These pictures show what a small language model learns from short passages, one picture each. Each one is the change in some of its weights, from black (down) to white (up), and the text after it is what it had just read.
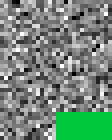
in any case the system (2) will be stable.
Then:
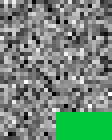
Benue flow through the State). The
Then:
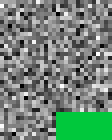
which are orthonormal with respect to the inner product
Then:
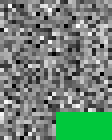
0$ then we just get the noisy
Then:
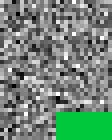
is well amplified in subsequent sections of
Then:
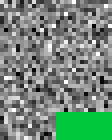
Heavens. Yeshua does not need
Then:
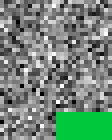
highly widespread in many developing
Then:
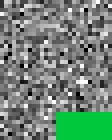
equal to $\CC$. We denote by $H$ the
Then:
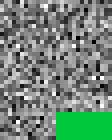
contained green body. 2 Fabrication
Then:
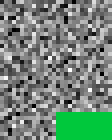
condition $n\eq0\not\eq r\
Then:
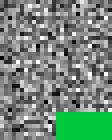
enjoy the act of reading. With
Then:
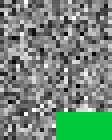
trading mechanisms. This paper documents the effects
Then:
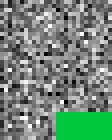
designed by the communication network with one-way
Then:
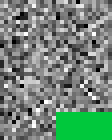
preventable. In this context, a
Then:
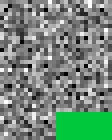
form \begin{equation}\label{eq:Pi}
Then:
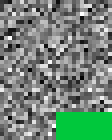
Let $\epsilon(i)=\pm 1$, and consider the
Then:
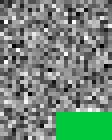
bursters. In particular, we observe and
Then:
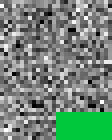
hope the methods developed here will allow us to extend the
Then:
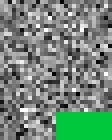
motivation [22], directly influencing it.
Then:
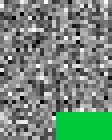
management, thereby making them unable to utilize
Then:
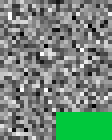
available upon request for 5a CCDC
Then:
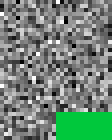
Dependent on the Controller for
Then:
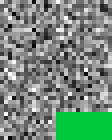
and Saha, *J. Indian
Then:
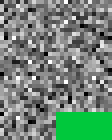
Theorems~\ref{thm::stability n
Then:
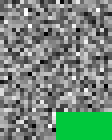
study was to analyze the association of MTR
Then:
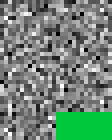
$n-1$ nodes, it is easy to
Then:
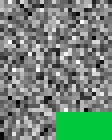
this exquisite stereoselectivity is
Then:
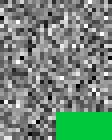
into pseudo-{R}iemannian space
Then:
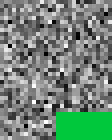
of functions are introduced, they get the same symbol,
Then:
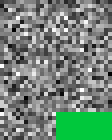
found, the friction factor increases with increasing
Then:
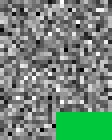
$P_b$ to be this new point and
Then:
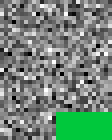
=0$ in general. Indeed, when all the
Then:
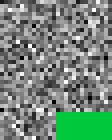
of all translations. An important consideration here is to
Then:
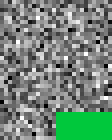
virtual reality. Then, we quantified the effect
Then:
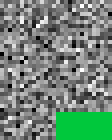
Retezár for the photos,
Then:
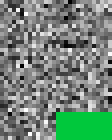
changing socio-economic condition of
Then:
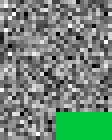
much research has been done on this issue, and an
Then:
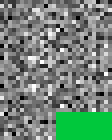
be of the form \begin{equation*}
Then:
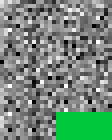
increase in energy cost due to the large number of parallel
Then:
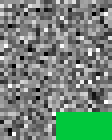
rank and having high death rate as
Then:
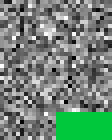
formula in the language of first order arithmetic
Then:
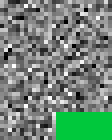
We can check that $X$ is a union of
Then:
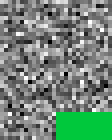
with drain respectively. The difference in incidence was
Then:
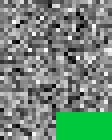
of the name, unless the crazy
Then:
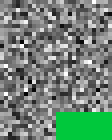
and $B$ respectively. The closure
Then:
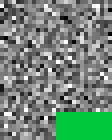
$2$-set of type $1$. Call
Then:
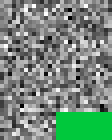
play to learning. But since this change of processes
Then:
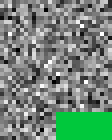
apply a C_{b+1} construction. It means
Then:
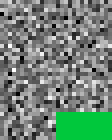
the bin should be emptied as soon
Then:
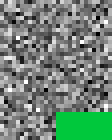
overall reliability coefficient obtained was 0.97.
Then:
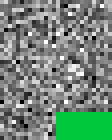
only if $\Sigma\not=S^2$ and
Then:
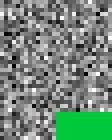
the second application as the malicious application and
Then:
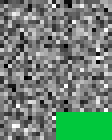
have a negative real part, as a direct result of the
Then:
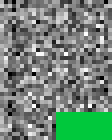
NRTDWH will be easier to be
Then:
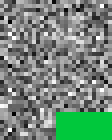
C$^*$-algebra. This C$^*$-algebra
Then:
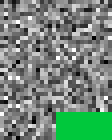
employee fraud. 1. The audit strategy
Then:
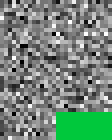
opposed to $V^\perp$, the
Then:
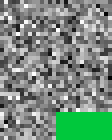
reinforce theory and promote active
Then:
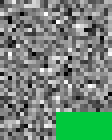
\begin{center} Incoherence $\quad
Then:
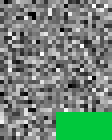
= 0.2$ for the ASRake
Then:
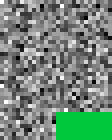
is the difficulty in identifying the structure and the
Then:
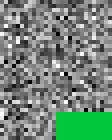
as these have been secondary by far to the impact of
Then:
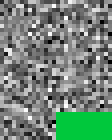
of equations (\ref{foureuler}) is
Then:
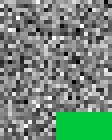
with sized $n = 100$ that made by random
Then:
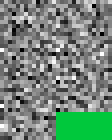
of the underground part of the karst
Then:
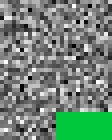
Each photon remains intact and
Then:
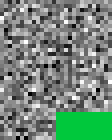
different belief, and culture in a form of
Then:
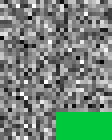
collected from various area of Iran were examined.
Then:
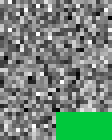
the integrated use of cattle manure and
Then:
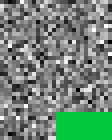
and $d=2$. \end{example} We
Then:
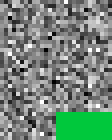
of the maximum and residual displacements
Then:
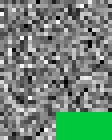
theory was wrong. They gathered their
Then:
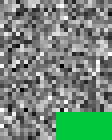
Parshall and Wang \cite{9},
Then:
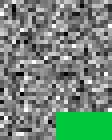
Effectiveness Performance management is one
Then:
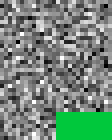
and aortic valve stenosis, each
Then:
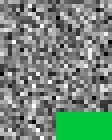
ripe for youth crime and
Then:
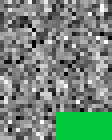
Dyslipidemic Patients
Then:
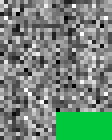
the grid connection, the higher the importance of the
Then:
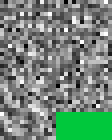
and Maadin Bank, which started to
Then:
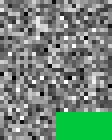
optimizers, differentiation, and coefficient
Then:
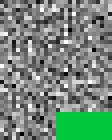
development of KDR techniques to address challenges such as
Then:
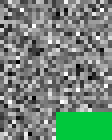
$E \otimes H$. Every attaching of
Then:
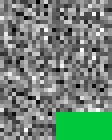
participants were from hospital facility so it
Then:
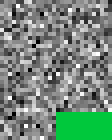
development board. Most important are:
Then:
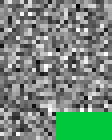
ultimately the favourable
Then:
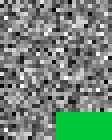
\mathbb R$ is given, the Vlasov
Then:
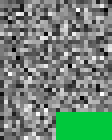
the wrong side layer, the resin matrix
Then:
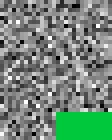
Ricci soliton on $H_3
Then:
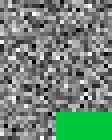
that ischaemic or major ECG changes were
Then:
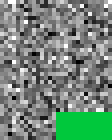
= savename,width = 5000,height
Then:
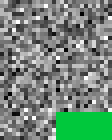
(for the simplest $\un $) the following irreducible
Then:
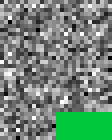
\leq c \cdot k_{G}(N)$ and
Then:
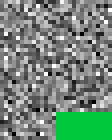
slightly smaller bound $n < 289$.
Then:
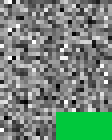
were notable examples of excellent teachers in
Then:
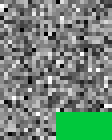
) >n. \end{equation} Since
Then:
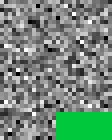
and the image noise variance as unknowns and
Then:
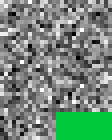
as well as soil degradation. Therefore it
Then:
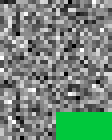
generates a $\ZZ^2$ action on
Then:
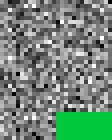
together with whom we began to apply the
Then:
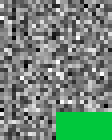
the C&D goals and gives an overview of
